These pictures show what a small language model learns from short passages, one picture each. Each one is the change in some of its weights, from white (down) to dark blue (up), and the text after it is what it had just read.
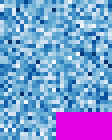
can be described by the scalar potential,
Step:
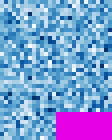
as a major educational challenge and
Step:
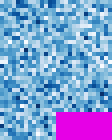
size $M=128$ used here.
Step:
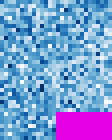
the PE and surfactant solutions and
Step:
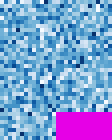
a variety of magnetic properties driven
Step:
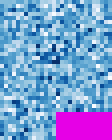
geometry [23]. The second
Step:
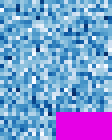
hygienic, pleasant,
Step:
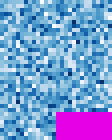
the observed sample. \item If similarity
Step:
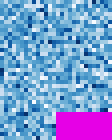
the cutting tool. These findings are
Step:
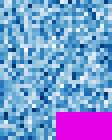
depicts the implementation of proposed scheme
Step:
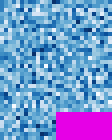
wheels are slipping. For
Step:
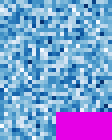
issues on the existence of a large amount
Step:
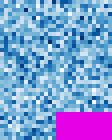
20 dB, while using 4 or 16
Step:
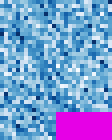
of $r$ measured in units of the
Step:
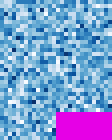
decrease in temperature becomes steeper
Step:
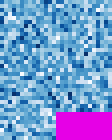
Ayurveda. World Journal
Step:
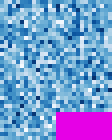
the number of individuals trained in the project's
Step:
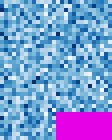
$x$-axis versus, on the
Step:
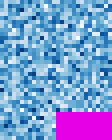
growth rate, sclerotia
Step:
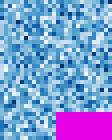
at 8 m/s can limit the temperature
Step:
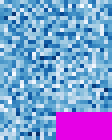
with bipolar affective disorder and
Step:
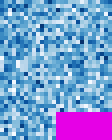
the Iranian environmental crisis, which
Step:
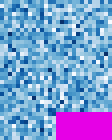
of partons. These states are a reflection
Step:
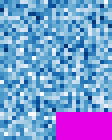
reading moves. - 3)
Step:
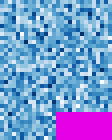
manners as products of two complementary
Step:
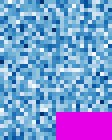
human figure made of basic
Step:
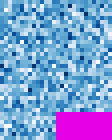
$E_\mathrm{p}$, of the beam
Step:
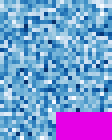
the node $\sum_{i, S_i
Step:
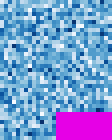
US. Wang et\,al.\ worked
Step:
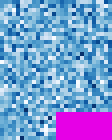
interior of the phase plane. In other
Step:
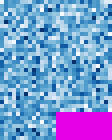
1 n/a baseline system 2 90
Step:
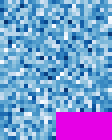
access to higher-mobility materials.
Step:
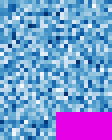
IQ scores over the academic
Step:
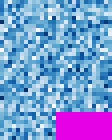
people who touch the serrated
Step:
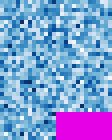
y / \dd u$ is
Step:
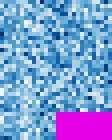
to enhance their maturity [15],
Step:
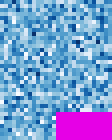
new solvable examples are presented.
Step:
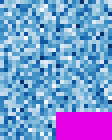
of observed millisecond pulsar
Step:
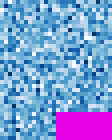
demonstrated better adherence than general
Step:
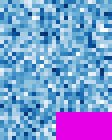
these projections commute with it. The
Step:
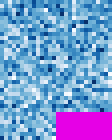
lay care givers to continue to
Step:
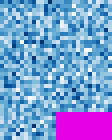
and Turkish NGOs including local
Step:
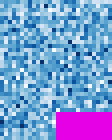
pulling a sled with a person on
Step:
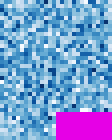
this algebra together with
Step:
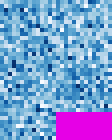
I set the fluxes to zero on the
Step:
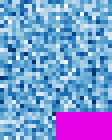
and dominant rural population may be
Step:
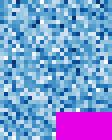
normal vector after one circuit along
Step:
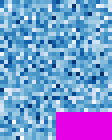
the N/O ratio must be very small.
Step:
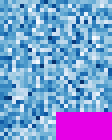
significant contribution [7]. Given this
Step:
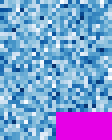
married or single women are also
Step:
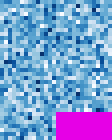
photon-baryon fluid is
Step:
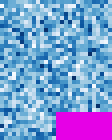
for enhancing their corrosion
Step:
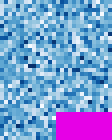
physical aspect. We describe
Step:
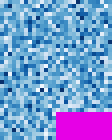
{Philip B. Allen}
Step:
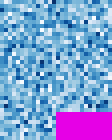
of atherosclerosis. This
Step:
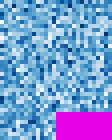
five-year timespan,
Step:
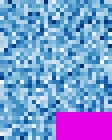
creditor the procedural
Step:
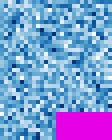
approach would be equivalent to a finite
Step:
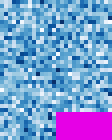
ATP program, grant numbers
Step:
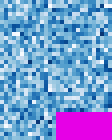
over the segment $(0, R)$.
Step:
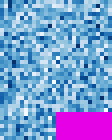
matrix elements $\mathcal{W}_{K\lambda
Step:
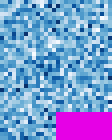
with pure aluminium metal. A
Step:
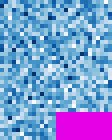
Field doesn't know Notes:
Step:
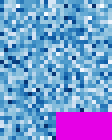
the $y$-direction become
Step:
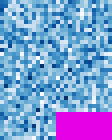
the NPP design is single central hall
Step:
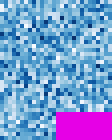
work options exist, but may carry
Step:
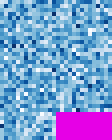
and total hip replacement was
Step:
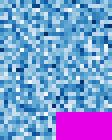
requirement of the flatness and allowing
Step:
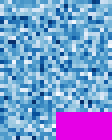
outer CV, actually no sample
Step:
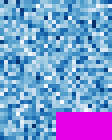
correctness of the approach used in this
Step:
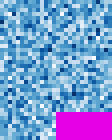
of labor intensive sectors like
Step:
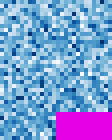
or “union” have come to see
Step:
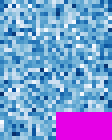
have in mind is the classical notion of
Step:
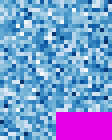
to conduct the required simulations.
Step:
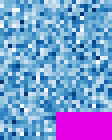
factors and the clinical presentation of the
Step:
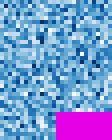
that are highly anisotropic.
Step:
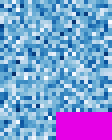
of monolingual and multilingual
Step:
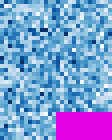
was what mentioned in the second type
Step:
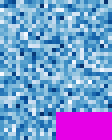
withdrawal. Feed prices
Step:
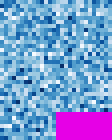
on the Nokia core, we ran
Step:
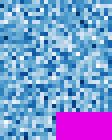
used for ECG classification with
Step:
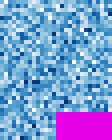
envelopes do not affect our results.
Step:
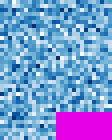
the global AdS solution suggests
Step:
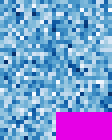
It is well-known that a
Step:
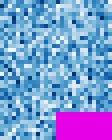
attributable to the steep learning
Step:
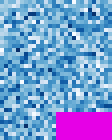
the hypothesis that musical training
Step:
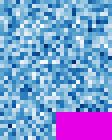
function of the structure/feature or group:
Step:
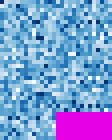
departments and ministries. Some
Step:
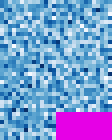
as an agent, it is referred to
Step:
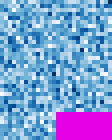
make bus modes in stable states.
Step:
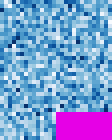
risk-minimized forest development
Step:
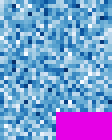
preference of individual equity investors in
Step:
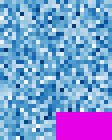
are driven by the azimuthal
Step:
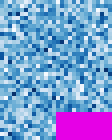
the equations for the effective shear and
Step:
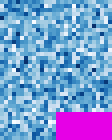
cases properties of ${\cal G}(R)$ at
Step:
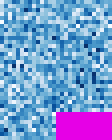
5 Excellent 3. It is possible to
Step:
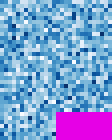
cascade might depend on the
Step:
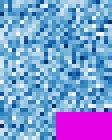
is the availability of Internet in
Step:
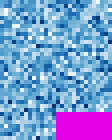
fact sheets** and infographics -
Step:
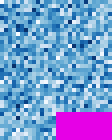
This is the formula that has been
